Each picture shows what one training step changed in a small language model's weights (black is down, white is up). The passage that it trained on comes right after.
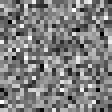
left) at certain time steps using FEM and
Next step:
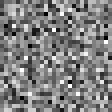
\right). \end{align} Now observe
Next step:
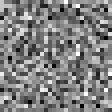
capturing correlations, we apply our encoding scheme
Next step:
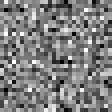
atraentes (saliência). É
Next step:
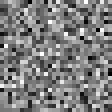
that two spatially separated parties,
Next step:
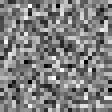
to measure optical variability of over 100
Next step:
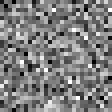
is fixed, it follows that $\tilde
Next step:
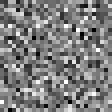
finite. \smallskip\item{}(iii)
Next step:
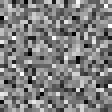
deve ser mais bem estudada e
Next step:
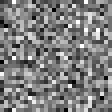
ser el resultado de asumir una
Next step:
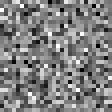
In addition to the anomalous diffusion, the
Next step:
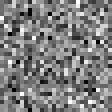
example, in \cite{don}, formula
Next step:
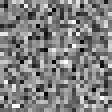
geometry. It allows one to define the various
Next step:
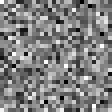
donde haya contacto con fluidos
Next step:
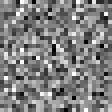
resurslarni tejash yoki
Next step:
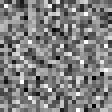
gruppo di lavoro composto da
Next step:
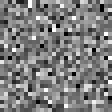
la rúbrica se hace una
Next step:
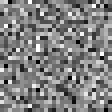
strength of anomalous pseudoscalar
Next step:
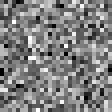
only with the modular $A_4$
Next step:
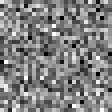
the temperature dependence of magnetization obtained under
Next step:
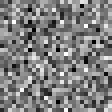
diagonal preserving as defined above. For a fixed
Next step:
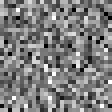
булиб, у қисман
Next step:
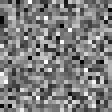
that meet $V_\eps$. Problem
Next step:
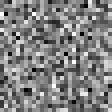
radiation pressure. This model radiates away locally
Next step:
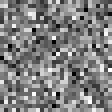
To make the reduction, consider the following hypothesis:
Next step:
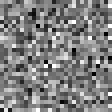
Mission. LJC thanks Eric
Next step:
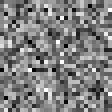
colors in the closed neighborhoods of
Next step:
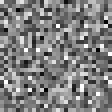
\footnotetext[1]{Centre de
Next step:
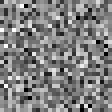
$1<p<2$. This should be
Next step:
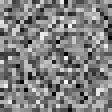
aspect for a possible experimental realization.
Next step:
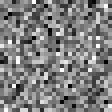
the simulation, are the absorption of
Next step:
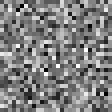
recent holography-inspired success
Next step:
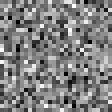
a perceptible effect on the thermally induced
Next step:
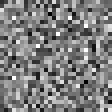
be Lorentz--covariant (cf,
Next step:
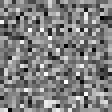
и/либо процессов.
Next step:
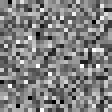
uważa się za
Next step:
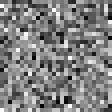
on February 2003, except for
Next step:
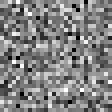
\end{figure} \begin{figure}
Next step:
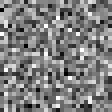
on $A_\idot$ induces a
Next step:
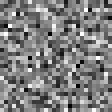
qadriyatlarimizning eng
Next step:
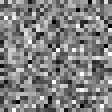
almashinish sig'imi.
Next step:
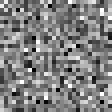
maneiras, nos esportes, nos
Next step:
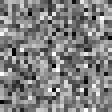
t/k_t < \infty$ for
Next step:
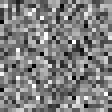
but the largest value, $8\%$, is
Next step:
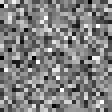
interpolants), the red dots for
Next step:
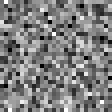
bo'lib xizmat qiladi.
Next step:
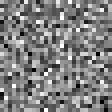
V^*\otimes S_\nu V^* \to
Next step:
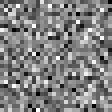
mansub, Spermophilopsis
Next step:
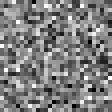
map is the map induced by the proper
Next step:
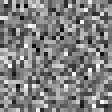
\ref{in} for stationary scattering enter
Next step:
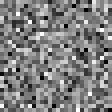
spiral arms identified in this work are
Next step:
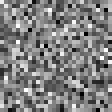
obtained from the inclusive MC sample.
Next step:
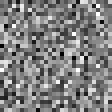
\end{align} Interpreting
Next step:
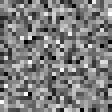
recurrence time results for the northern
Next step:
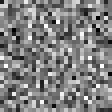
and the agent simply routes tasks
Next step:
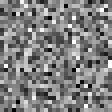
sohasidagi o'rganilishi
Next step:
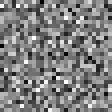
if $[T_f]$ is the
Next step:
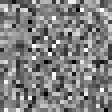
países, com vigência até
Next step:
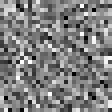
cost in US dollar.} \centering
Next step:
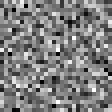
in this cover. It is a simple
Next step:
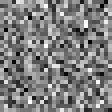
Cartan part of the $S^3$
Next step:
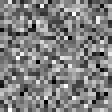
ir rekomendacijų
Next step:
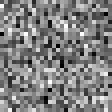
ҳам келиб чиқиб,
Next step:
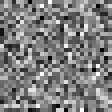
авантюры. Это
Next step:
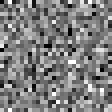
Typically, if one is working
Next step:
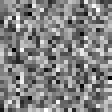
shown in Section 1. Here we mainly
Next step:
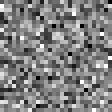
necessário que a criança seja
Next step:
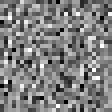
\oiv\ column densities are within less than
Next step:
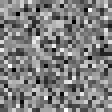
present inside the network, while in the ECH
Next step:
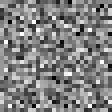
one \; particle \; from \; the \;
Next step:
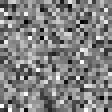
ун-ту залізн.
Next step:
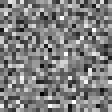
adapt CLASS. Section 3
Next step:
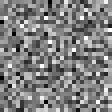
have a clear relationship with the polarization energy.
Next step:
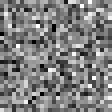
Piriyeva Karaman,
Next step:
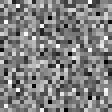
the study of the picture in the point of
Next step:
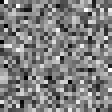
thesis) can be performed as a combination
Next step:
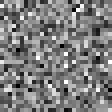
GRBs with the Hphi-1 model
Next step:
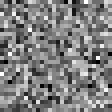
let dan in de handel niet
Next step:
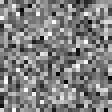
the subspace of $M(1)^+$
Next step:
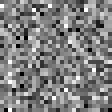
do voto, e seus Ministros
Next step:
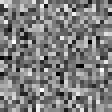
Research Foundation of Korea
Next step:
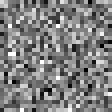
our knowledge, no literature has explicitly denied this
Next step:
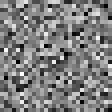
matrix decomposition ideas were combined in integral equation methods
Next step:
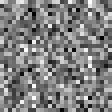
hole, we shall mean, as usual, the
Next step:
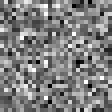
tradycyjnych jest
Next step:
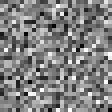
the right lead only. The use of leads with
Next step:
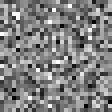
(1), by an appropriate choice of geometry,
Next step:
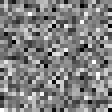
the most useful information w.r.t.\
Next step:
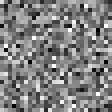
of NaCl is 3 K. However,
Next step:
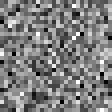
Spin-Liquid phases in the
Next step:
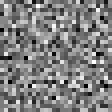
and are not tied to particular private
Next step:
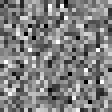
specific vertex $v$. \end{itemize}
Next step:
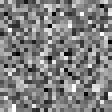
metric solutions to the field equations can be parameterized
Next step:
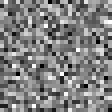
s\'eries d'Eisenstein
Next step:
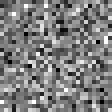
any $E$-module $M$, which is
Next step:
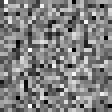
interval $(1,\infty)$, and let then
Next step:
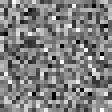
activity is to increase the efficiency of using the
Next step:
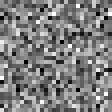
the price of increasing the phase space
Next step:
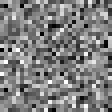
that are needed in certain finite element applications.
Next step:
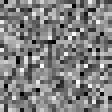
\label{yamaba} Let
